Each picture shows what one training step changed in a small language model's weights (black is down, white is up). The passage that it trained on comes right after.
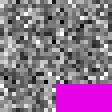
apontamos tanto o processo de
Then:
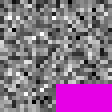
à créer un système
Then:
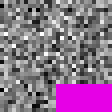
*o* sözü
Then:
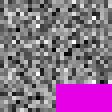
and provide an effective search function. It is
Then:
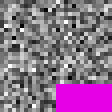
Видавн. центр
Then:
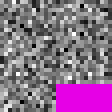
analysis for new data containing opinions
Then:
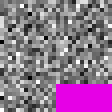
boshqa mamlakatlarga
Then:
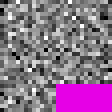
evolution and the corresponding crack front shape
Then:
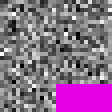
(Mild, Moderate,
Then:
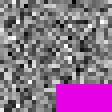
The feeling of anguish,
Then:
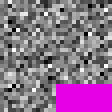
resource development 1. Introduction The education level
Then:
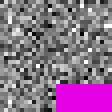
than the control group with regard to environmental
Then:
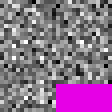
который разрешается развитием
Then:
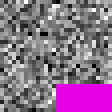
of using electrophysiological
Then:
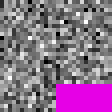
by co-ordinating with three
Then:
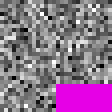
de Castilla La Mancha,
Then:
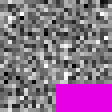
1 Introduction In mathematics,
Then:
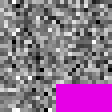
og'irlik darajalari
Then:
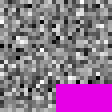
diastolik bosim uchun 100
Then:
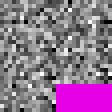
from NSF-BG. This
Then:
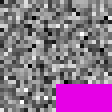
associated with loss of pregnancy in
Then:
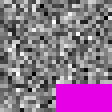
Nations E-Government
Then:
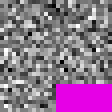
x x Senderos históricos x
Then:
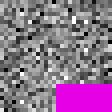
performance of Perumda Air
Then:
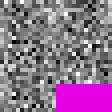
of transdermal estradiol
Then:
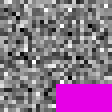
Başkent University 3 - - -
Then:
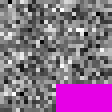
har ikkala sohasi
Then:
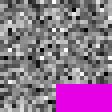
you harass me with a way to use
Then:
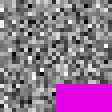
effektlardan foydalangan holda
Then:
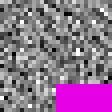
(CKD) is one of the
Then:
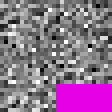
study. The table shows that high and significant
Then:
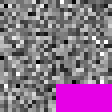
una comunidad política con “estado
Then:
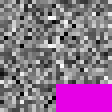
deemed to have begun from the
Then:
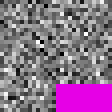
enfatizando la emergencia de
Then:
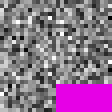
o'tlanishyapti. Bu
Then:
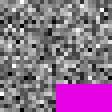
promover el uso de las tecnologías en
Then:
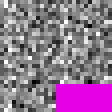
// Евразийская
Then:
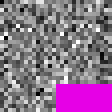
when heated with antimony
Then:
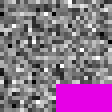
Consenso. As tarefas
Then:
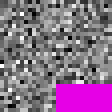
the work being reported. 18. The body
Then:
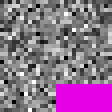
the heat of the car engine. The
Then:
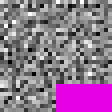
i składowanie w tej
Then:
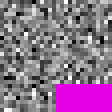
оценки соматического
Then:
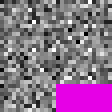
techniques, the Artificial Neural
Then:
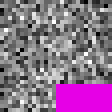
the article, and approved the final
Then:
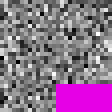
model was utilized to study the
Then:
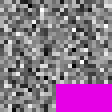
This article contains brief information about the
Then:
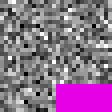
trajectory number of unemployed
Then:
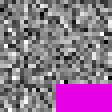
to Chau (2003) some potential
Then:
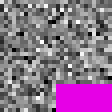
If NFC is read, it means
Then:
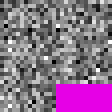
areas, and the long-term settling
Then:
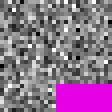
любом учебном
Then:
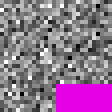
alüminyum alaşımların
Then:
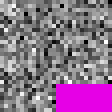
de la universidad como agente
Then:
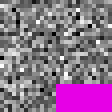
detector, please refer to
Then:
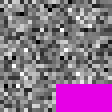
use of experimental method of teaching Enhancing
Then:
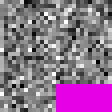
прискорення розвитку малого
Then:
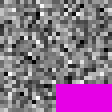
families. The table further depicts
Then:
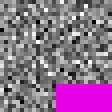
The mean Polymorphism Information
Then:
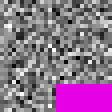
слова: картофель,
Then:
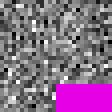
real estate properties using the sales
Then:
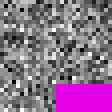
inclusão estabelecido e/ou
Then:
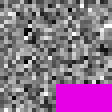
the protection of data subjects with regard to the
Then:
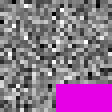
shall suffer punishment
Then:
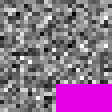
average. They consequently have choleric
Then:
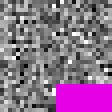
KAMATH *et al.*,
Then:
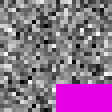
shaped parts, the ability to etch
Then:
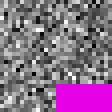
Polyharmonic functions and
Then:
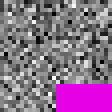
relation to specific learning outcomes. How can specific
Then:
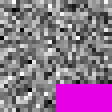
sinf o'quvchilarining pedagogik
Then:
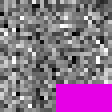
applied to imports of certain goods,
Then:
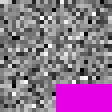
to fill in the above gaps.
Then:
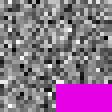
marriage vows, not
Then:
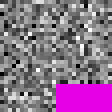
with peak of bare SPR chip
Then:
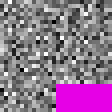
The RNFC is a
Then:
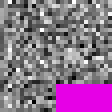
around the world. For example, a number
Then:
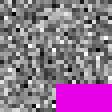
the athlete's agility
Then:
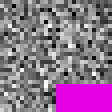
a problem as long as the network can reach
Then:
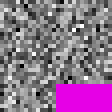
alert evaluation and judgement.
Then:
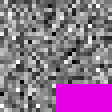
light absorption,⁵ high charge
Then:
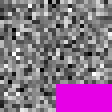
bade, e secconi.
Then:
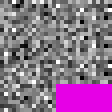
of tested specimens' strength and
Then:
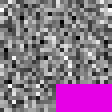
aufgenommene Forderung
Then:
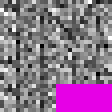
o'g'li O'zbekistonda
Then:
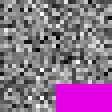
Hannah Arendt, era
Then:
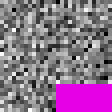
have a malignant component may benefit
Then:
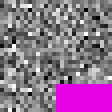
in the form of nonprofit
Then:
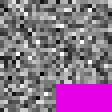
and Biochem. 2017.
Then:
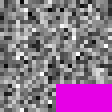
из системы обычного
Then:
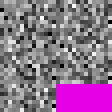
residential areas from the harmful effects of
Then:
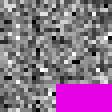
the past years, the increase in solid
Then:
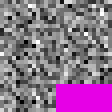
expanding the system to all the public
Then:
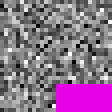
Cross-domain Identity
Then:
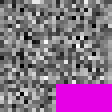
insecticide-treated nets
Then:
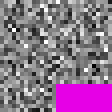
number corresponding to σ_2 ,
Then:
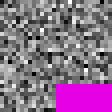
scrutinized, and the
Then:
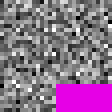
Step 7: Heart rate calculated
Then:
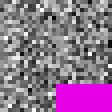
Mehnat bozorida
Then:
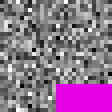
size limitations or uneven sampling effort across
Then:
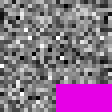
tool. Evidence was found that math
